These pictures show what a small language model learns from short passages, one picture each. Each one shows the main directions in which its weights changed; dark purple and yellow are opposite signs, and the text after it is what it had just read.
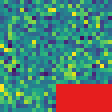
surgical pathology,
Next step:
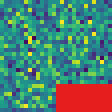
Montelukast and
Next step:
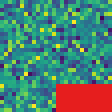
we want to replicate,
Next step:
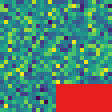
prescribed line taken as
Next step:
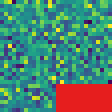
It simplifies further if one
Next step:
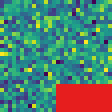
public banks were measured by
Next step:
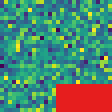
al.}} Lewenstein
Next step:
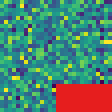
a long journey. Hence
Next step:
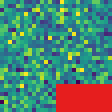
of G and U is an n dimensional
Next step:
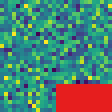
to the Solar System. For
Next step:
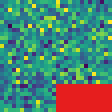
nuclei availability is
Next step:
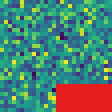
an IR LED (Light
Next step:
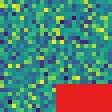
English as a second language
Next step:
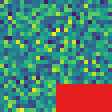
demand. Given that all such
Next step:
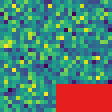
The confidence ellipses in
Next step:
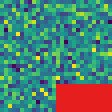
they are overtime, this are
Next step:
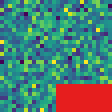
of the current value on the intensity of
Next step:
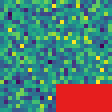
a new mechanism of inflation
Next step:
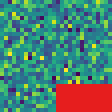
inflation is the dominant
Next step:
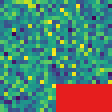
is best illustrated by
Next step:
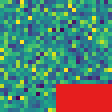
$z=f(\phi)$ from a
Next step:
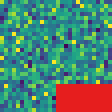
D.~Sapone, Phys.\
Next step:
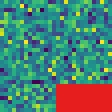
and Hirotaka
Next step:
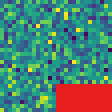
be clearly focused on the
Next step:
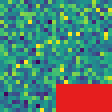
= 1$ by definition of the
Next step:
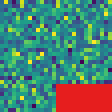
multiple failures.
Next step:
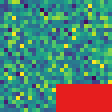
Before presenting expressions for
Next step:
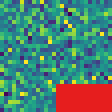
lower random access latency.
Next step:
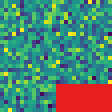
with coronary heart disease
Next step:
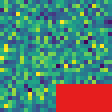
Ranked city ATI
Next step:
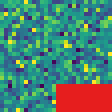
spectra covering a limited range
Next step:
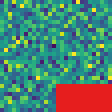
or subcritical) for a given
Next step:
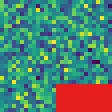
, \end{equation} where
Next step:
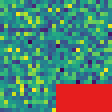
of the inverse subordinator
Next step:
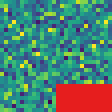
grains has its maximum value in
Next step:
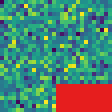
and De Jong, Van der
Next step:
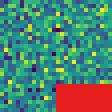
the use of model-driven
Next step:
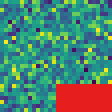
flattening, batch
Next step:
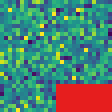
constant. \\ \noindent {\bf
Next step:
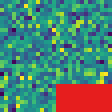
to be granted a
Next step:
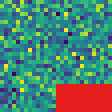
$\Gamma \longrightarrow$
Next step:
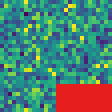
group PARC Aligned
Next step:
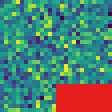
product. The total requirement is
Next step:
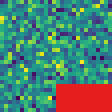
gluons. \begin{center}
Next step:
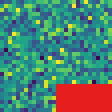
because of their short lifetime
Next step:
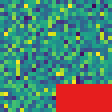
to the JSTAT special
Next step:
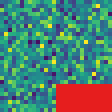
for all members in creating
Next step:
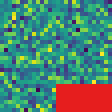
leading to parameters that are only a function
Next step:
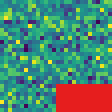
The bandwidth was extracted as
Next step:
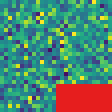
scenario: Experiment
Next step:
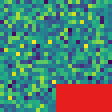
contribute to an individual's ability to
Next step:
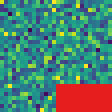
the atoms. The position of the
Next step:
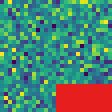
is expected since the repulsive
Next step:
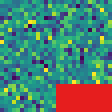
University of Cambridge,
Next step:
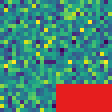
{Bossini}\ \emph
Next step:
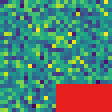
thermodynamic stability constants
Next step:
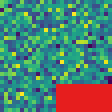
of missing values for time series
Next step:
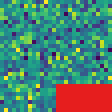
it would be essential to solve
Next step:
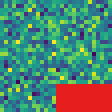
Rivers State. The consumer
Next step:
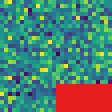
no known conflicts of
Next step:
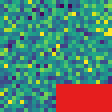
at elevated temperatures as it does
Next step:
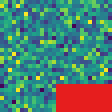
and similarity. Type-I shows
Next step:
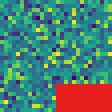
timescale. Second,
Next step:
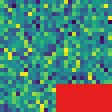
body detoxification
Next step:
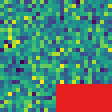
improve the description of
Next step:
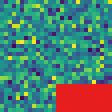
moving phase-space frame. The
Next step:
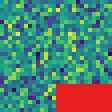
activities, have led
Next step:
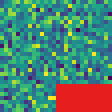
is such a precise agreement
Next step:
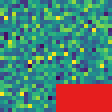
Commander. From 1985 to
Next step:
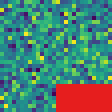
of differential equations and then used
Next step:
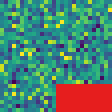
size \cite{chris}. In
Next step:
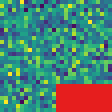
while the first conduction bands are
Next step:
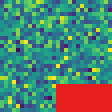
losses obtained as a result of
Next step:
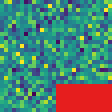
remaining possible arrangements
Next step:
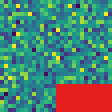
(meloxicam and
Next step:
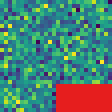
cells [22]. Environmental
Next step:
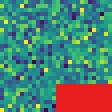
eastern and northern
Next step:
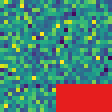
the need for transparent,
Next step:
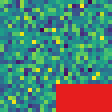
country and around the
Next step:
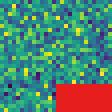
motor components is studied in
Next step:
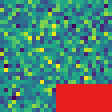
ease of monitoring of
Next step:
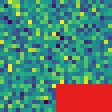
it is a versatile
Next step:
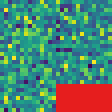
cultural methods that promote the
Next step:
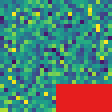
(DNNs) utilized
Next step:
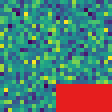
(basal vs.
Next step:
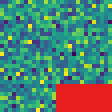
Lie algebra structures we
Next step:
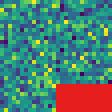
of Technology Tampere,
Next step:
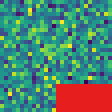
Rieux is terribly
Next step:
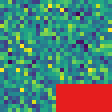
of Polyethylene
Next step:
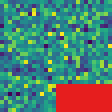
method for a real biofilm
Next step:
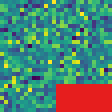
jumps or slips in the
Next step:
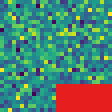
\langle B_\parallel
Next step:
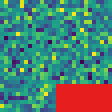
a dynamic and complex structure. The
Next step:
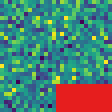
al. 2022). Conclusions
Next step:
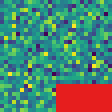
(EPs) of the
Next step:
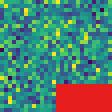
expands our materials base to
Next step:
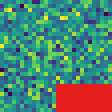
The spectrophotometric
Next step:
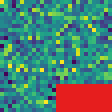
agreement with this prediction
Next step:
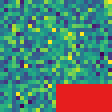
shape and its influence
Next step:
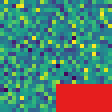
(operational cost) and
